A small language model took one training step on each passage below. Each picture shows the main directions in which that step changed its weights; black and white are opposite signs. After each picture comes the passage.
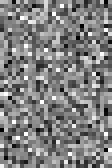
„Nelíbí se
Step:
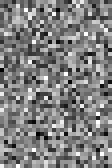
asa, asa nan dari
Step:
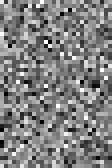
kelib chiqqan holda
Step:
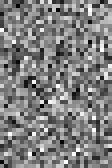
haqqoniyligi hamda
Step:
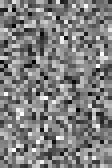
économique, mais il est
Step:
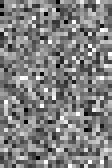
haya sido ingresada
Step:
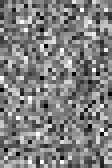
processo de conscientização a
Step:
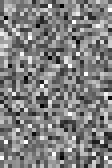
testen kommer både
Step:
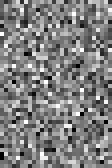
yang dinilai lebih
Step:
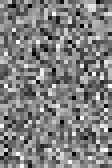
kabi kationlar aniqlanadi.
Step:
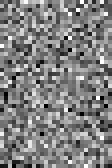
images en niveaux de
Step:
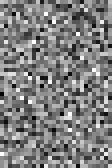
na Teoria do Espaço
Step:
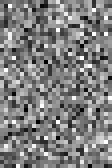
cuadrante mágico
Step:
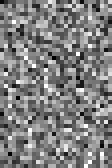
Administración (c).
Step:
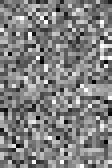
en majorité,
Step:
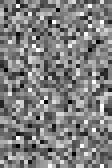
recorrentes pode ajudar
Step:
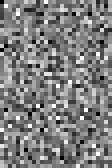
respublika "Usto"
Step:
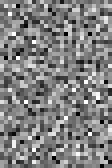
K, B guruhga
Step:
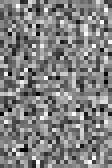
of science and technology.
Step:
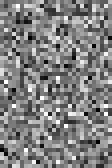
manifestation. In
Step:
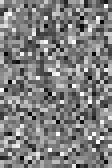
arquitetura criadora.**
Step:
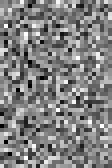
Planning Investment
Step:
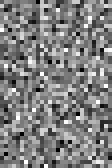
facilities in the
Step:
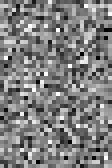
chiqilgan tahlil usublari asosida olib
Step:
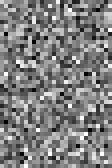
(*n.*) berbagai
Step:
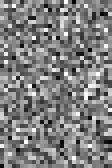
kelsak, tahlil shuni
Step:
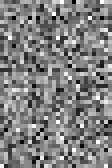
которые распространяются
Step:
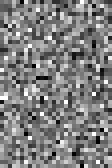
Ya’ni, avval
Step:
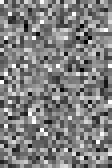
rag'batlantirishga xizmat
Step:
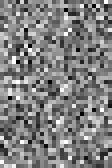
de Prestes Maia,
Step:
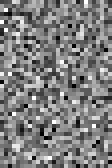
этади. XX
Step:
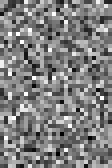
Gracia Ester Martín
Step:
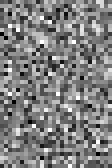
в Обществе истории
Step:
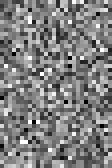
de um estudo descritivo na
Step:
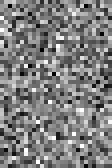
été mises en place
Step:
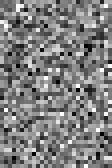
Usmonli turkchasi
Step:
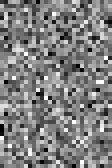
le "Lancelot en
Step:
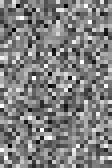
pois, é apontar que
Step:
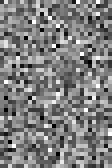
Backgrounder en
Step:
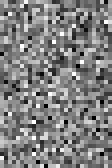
do exercício
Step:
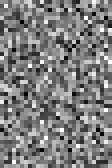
for an integrated approach to
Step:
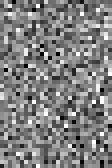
International Conference. The
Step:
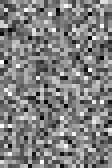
однако значимость
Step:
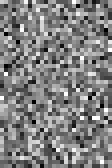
o odobrenju tipa
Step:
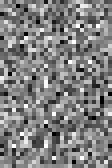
bosqichida signal
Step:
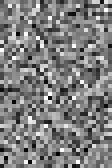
OF THE SYSTEM OF
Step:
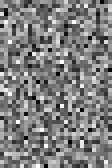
в биологическом образовании
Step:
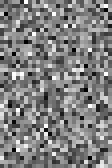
et l'origine des
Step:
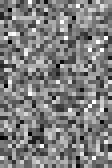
Byudjetga yuqori
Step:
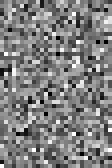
uit te voeren vlak
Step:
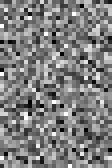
la impavidez de
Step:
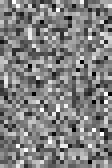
qiyin emas.
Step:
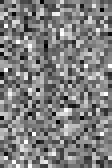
la construcción de una cultura
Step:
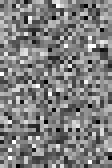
mai multor ceruri care,
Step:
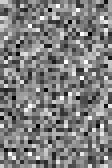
qayerda ishlatilishi
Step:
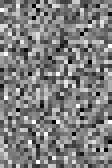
mo'ljallangan va
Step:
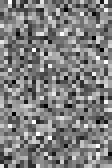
to explore the role and
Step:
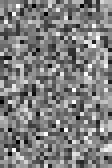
impor versões, opiniões
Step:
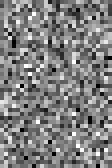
как устойчивых
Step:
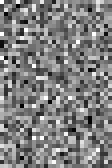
bir qatorda, Amir
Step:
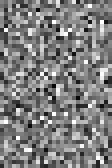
recorrendo-se a
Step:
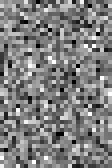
sozinho nesse processo.
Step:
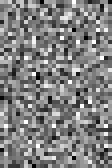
роботи 5 грудня
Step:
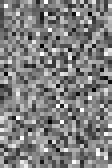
baho. Ω_A
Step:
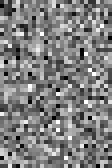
should be kept
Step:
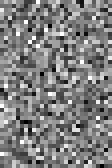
de subordinação das
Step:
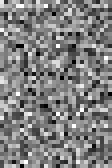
Innowacje., 30,
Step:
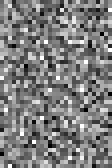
e da aprendizagem dessa
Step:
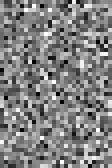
ampliar la visión de
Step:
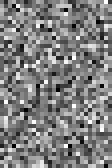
legal culture, political
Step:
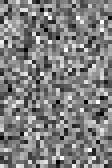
Ranks Слика /
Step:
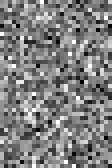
Shu sababli qovun
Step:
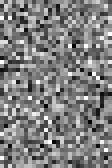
virtuales en los procesos
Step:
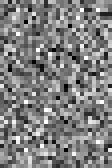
с. 12. Сарбей
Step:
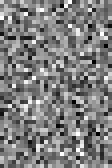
Shu bois “Oy”
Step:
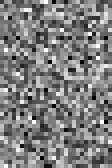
buy-outs significant van
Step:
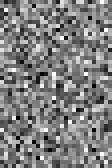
responsabilidad social, desde
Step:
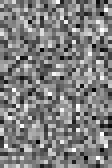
sobre a degradação
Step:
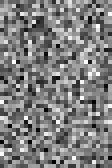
cycle, the
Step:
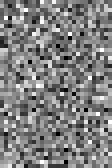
gekozen worden ...
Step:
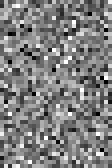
kuzida O‘zbekiston
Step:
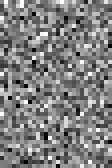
Pieza en doce
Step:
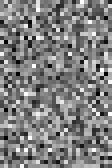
pada apa yang ada di
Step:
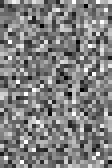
chiqarilgan (1.1)
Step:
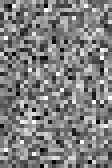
parts of the body and
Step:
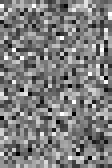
na qualidade de vida.
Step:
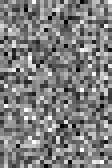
olgan va o‘sha
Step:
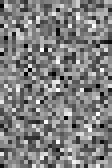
subjetivo, resiliencia,
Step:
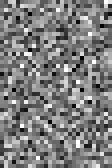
Program Studi Tadris
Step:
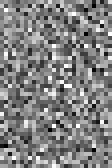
моделей управління
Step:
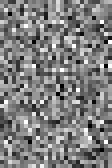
bilan ta'minlash asosida
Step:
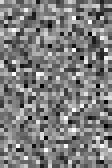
цифрова трансформація
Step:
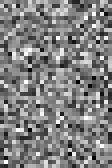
bilíngues, no caso,
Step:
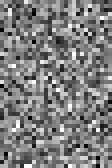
культурных знаков – форму
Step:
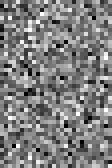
Conforme Tidd,
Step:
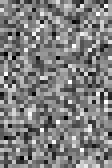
mejores en sus competencias
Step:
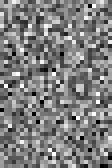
відзначали такий
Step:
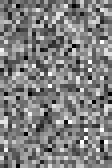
bonne annee.
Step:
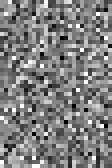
- Тошкент давлат
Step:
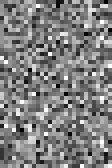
tili va adabiyoti
